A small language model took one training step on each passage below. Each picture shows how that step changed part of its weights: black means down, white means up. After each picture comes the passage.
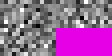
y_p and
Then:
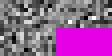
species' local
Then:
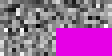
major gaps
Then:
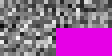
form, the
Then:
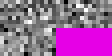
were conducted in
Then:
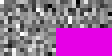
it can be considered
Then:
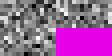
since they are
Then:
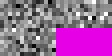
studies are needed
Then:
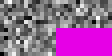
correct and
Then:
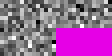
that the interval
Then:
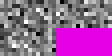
students would turn
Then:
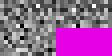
the positive general
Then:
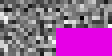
statistics on
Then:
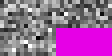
to excessive
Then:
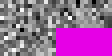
revised by
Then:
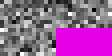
events and
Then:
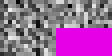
= 0$ where
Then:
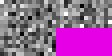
origin of
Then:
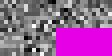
Coefficient of
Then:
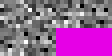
representing a
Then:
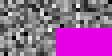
to witness
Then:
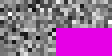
with which the
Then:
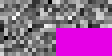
solution provided high
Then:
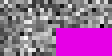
were male.
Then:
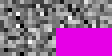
a clear
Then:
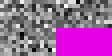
trend; it
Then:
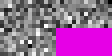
context of
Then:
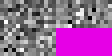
agreement with
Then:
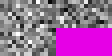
strategy for
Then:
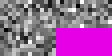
was the first
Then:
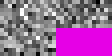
of realism in
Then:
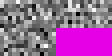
are adopted
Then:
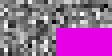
though, to
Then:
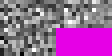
support at home
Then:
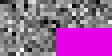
storing heat
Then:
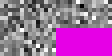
that some of the
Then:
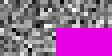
surface of the
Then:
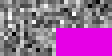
Sectoral and
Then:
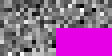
agriculture and
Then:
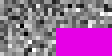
the same time,
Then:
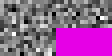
text and
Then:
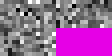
reason is that
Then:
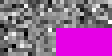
factors such as
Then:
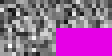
The experimental
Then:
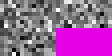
Int J
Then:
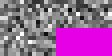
that might
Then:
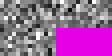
will contribute
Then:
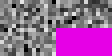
stage of the
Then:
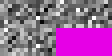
River and its
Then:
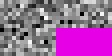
market is a
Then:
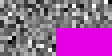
as a food
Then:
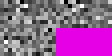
Combined heat
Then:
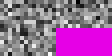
mostly in the
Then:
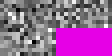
in Europe with a
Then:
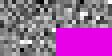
of Trend
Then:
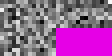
The present research work
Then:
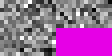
model was employed
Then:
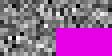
conditions, Figure
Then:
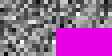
solubility in
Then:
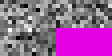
protein to
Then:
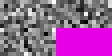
been applied to
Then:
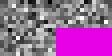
position* The
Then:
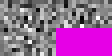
inclination of
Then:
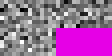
followed by
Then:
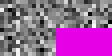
The outcomes
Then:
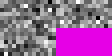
calculations, it
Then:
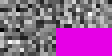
class in an
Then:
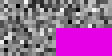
also believed
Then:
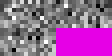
Number of
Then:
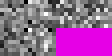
between BSc
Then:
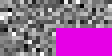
assessment of the
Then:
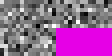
behavior, the
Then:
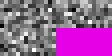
modern ages
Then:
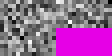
has identified a
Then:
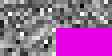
but their role in
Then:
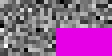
and solve the
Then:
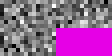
wastes such
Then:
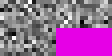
described in an
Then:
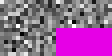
uses the
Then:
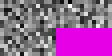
the analysis of
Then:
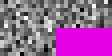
In the present study
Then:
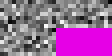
enhancements of
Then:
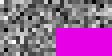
system enables the
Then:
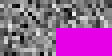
The mixed
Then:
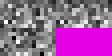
Table 2 shows the
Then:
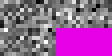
and growth profile
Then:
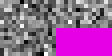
capita A
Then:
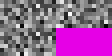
the corresponding
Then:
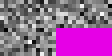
of results of
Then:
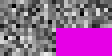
first stage
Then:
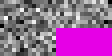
challenges in education is
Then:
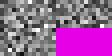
direction from
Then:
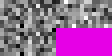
the first four
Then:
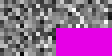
the regression
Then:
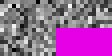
maturity. It
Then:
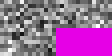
infrastructure for
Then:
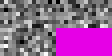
heat pump
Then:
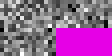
in Σ
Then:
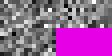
temperature gradient
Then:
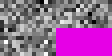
of Σ over
